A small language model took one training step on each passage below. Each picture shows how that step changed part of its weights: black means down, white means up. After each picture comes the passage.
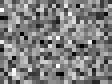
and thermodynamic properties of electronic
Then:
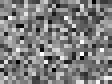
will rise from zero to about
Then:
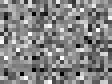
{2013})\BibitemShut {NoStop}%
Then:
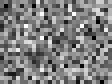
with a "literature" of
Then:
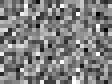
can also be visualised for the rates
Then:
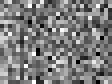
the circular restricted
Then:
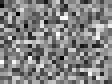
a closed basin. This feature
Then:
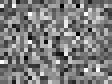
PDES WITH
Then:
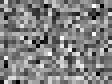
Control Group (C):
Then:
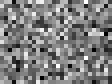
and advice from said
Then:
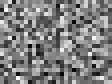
longer than a month) to
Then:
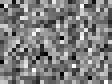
is not accidental. 4.
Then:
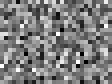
Transaction Gas Cost of
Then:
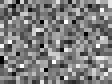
gold paradox.\\
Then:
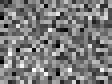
the DE model. For
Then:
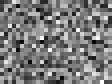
\Ch\ mass before the
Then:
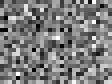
to Jefferies and
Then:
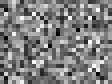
as a complex symmetric matrix. In
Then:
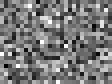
recommendation to watch
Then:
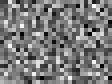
how one does that in an
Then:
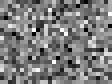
states, $a_t \in
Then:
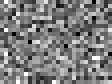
$c_i$ should be equal
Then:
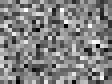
must be suspected in patients including
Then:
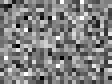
superiors and organisations.
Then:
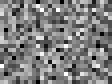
involved in enabling and leading
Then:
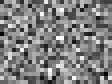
equation are characterized, and the
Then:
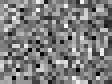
understanding EIT-like (dark
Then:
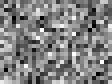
jointly determined within industries
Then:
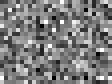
builds analytic surrogate
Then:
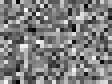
Objective: A
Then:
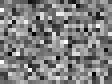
movement. Keywords:
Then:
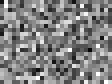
week of 2.4
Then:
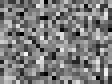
the Moon, when applying
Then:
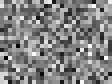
The most severe restriction
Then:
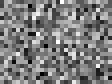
the grid, the site for
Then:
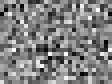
with the difference that we use weak
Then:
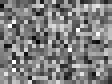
\end{equation} Considering
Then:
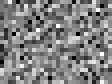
no difference between these two models.
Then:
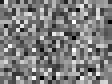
Faculty for Engineering
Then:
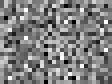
and 3rd sowing
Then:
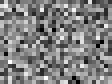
(R&I) areas in which
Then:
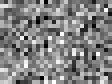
can be rescaled in the same
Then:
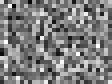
Presence of corporate
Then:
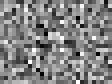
accelerations were considerably reduced in
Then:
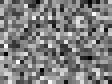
is the half-space:
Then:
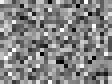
2.6 GeV; one would
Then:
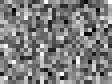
my_var1 is a local variable
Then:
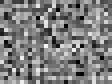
paper proposes a resonant dc
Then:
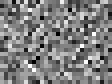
favorable, is at
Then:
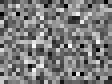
the smallest descent time has an
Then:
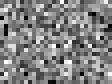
= 50$ to model accurately the
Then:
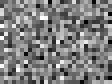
flasks are inoculated with
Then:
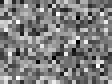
of pCICs to obtain
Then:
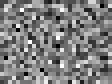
H. M. NMR studies of
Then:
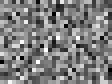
muscularity, and lower body
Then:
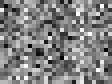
deformations and wavenumber
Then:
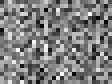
their creative individuality. Each
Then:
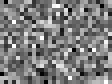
as for the corresponding binary ML
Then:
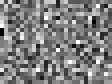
the skin. Then the needle
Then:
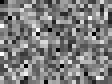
The screenshot of the
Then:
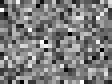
problem is the Heisenberg model
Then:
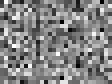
conditions of updating of modern
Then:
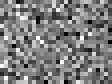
student and his parents. The
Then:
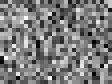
ensuing issues of our
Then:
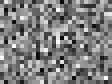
process using simple symbols and
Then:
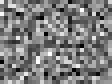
rings, stars, etc.)
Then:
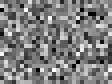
Surgery Journal.*
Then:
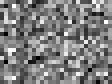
\cite{DHH}. An
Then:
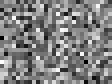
a positive intercept at the
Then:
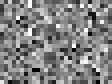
performs comparably or even better than
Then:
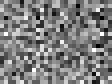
region for many iterations. We
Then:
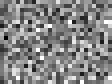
These two kinds of correlations are
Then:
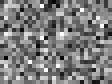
to detect the emotions and
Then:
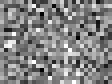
{\bibfnamefont {D.~A.}\
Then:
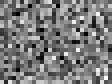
construction, Rwanda.
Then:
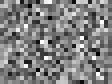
accurate navigation and application
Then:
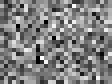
regularized Coulomb field
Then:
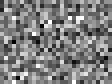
University of Sydney,
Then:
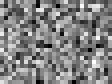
more flexible and sensitive to the
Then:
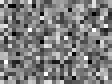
simulation snapshots at
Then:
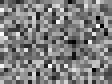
results in an effective rotation of the
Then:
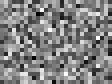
for Health Applications: A
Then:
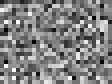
be Achieved The results showed
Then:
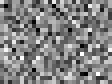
aperture 0.28 is used
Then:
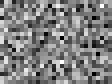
of the ground-state components for the
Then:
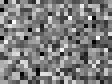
as the algebra for the
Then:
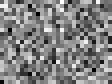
adjusted R² of
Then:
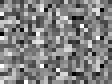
in their population, according to the
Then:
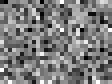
= F_{3\rightarrow
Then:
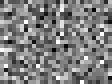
[8]. The identification of
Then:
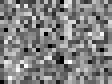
two successive constants should
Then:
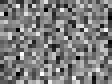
its central questions 2. Employ
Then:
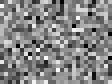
choices Extended opportunities
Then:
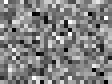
= 30$, where solid and dashed
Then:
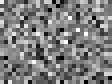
less than the distribution behaves as
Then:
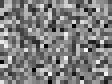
in the therapeutics used
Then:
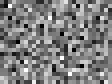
underestimation of the heat
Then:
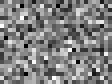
representing real world perturbations that we
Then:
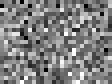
Security, Social Science,
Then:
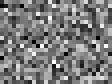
evolution of open government data research:
